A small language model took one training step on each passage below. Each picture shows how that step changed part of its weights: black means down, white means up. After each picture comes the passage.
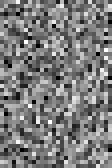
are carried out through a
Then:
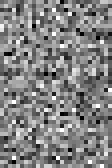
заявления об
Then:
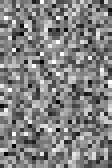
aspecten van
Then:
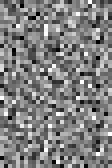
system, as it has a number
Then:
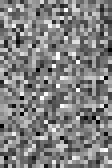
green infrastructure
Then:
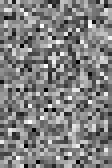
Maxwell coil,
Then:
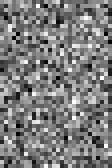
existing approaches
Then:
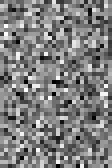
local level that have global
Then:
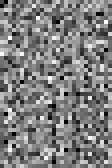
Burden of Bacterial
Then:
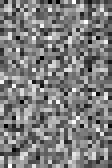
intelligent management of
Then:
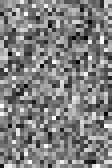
these simulations try to
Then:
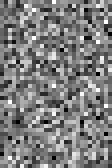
UKR National 18
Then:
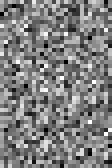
that any significant variations of the
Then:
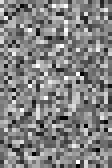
\textbf{S1} is
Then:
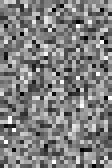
and water scarcity
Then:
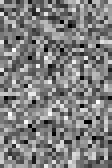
analyze the AL and
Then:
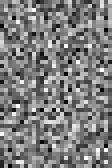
que cumprem suas
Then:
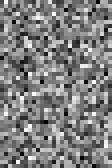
The consequence of this
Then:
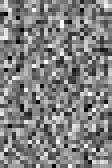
tools were used in the
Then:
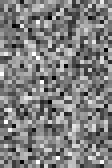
Business Development
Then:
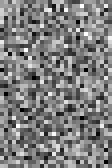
De ouder geeft
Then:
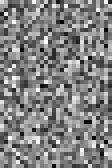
used in the present calculations has
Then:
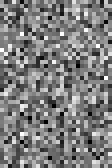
FFT algorithm
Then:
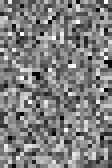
di Frascati,
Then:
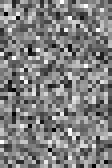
terms in $\delta H$
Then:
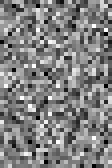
In the second phase, the
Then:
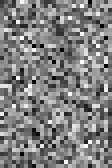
o‘quv fanlari
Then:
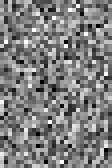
name given by the
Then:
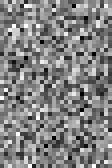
that arise in quantum
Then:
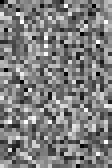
provides an estimation of
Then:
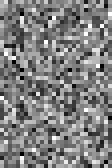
R-L fractional
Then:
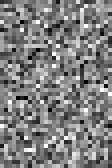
Cada pessoa
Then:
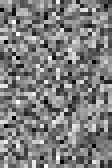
as to how these elements
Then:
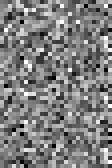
1). Collectively,
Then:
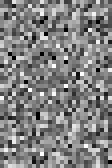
\alpha'} \ee where
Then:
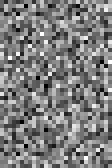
a satisfactory
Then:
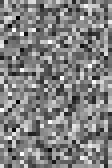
records of these 5
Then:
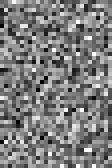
will solve the problem by
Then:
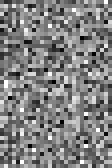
of XMM-OM
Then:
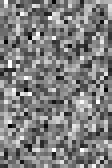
of both exposure and
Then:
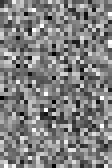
y morales en la
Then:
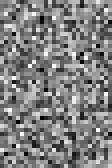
brain activity as an
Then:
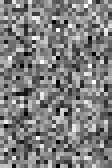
conduct transactions both
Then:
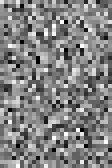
\rho v^3 \quad
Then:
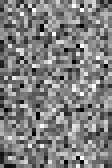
\medskip The
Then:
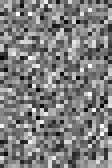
also be performed with the
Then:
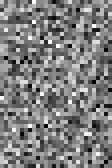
each current input, the
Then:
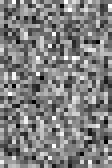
qayta ishlash
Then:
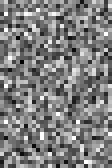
example, male
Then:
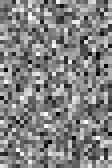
18 sources, we
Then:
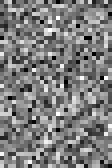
to the Newtonian
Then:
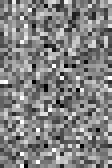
спрямовано на
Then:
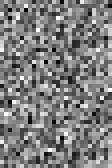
crusher and ready
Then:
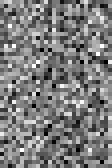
know what is going
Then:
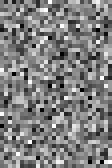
bounded independent
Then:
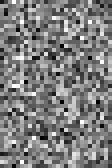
doesn't rest
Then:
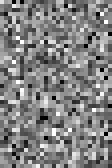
which can appear, grow
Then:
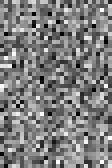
analysis: whether or not
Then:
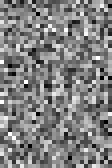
section 4.1 for each
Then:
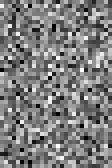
spatial averages in
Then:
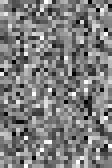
study presents a theoretical
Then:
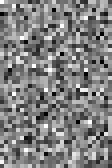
collected under rules
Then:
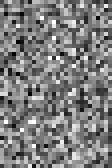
partial quadratic
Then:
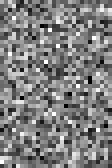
useful and widely
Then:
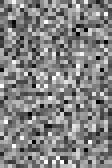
caciaroni e
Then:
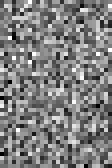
price to be paid
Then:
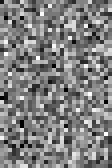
each zoom-in
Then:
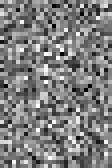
operator product expansion
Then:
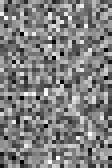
to similarity perception
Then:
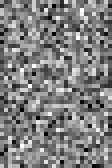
The dashed line indicates the
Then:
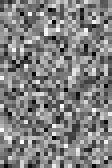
this paper. In the
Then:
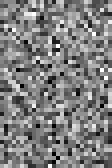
appointed general
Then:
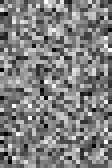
analysis and design. - The
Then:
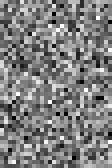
transformative technology.
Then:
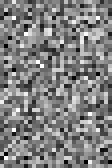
rep. (King's
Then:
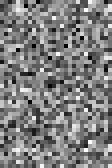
guru untuk
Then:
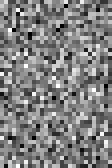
described in Sec.
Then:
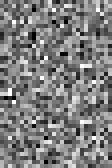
and retrieves the
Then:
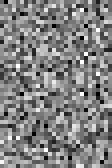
at the university
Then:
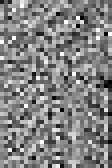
to \begin{align}
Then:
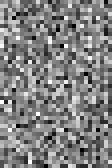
deste estudo, por
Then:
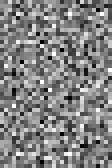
yellow stripe.
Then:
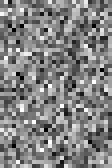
Institutional Ethical
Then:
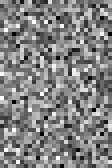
size is independent
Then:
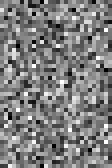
has evolved over time based
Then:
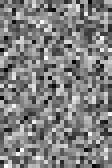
calculation. These results
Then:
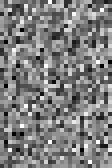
Negative charges are
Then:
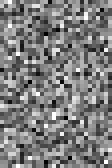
there is growing interest
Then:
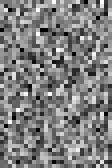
parameters as used in Fig.
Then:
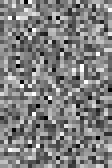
login portal for
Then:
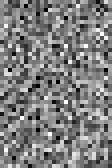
corpo é criar e
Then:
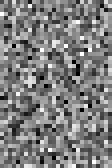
em saúde, uma
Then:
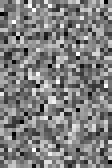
age distribution. We
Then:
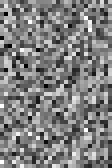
programs are effective in
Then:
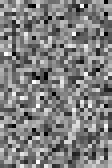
the artist on the
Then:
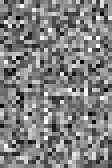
challenges among
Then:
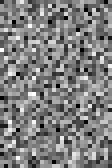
Dars davomida
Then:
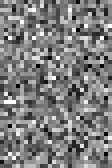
I want to understand
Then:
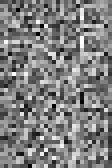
paper to include
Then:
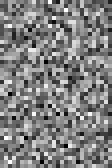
points. It is
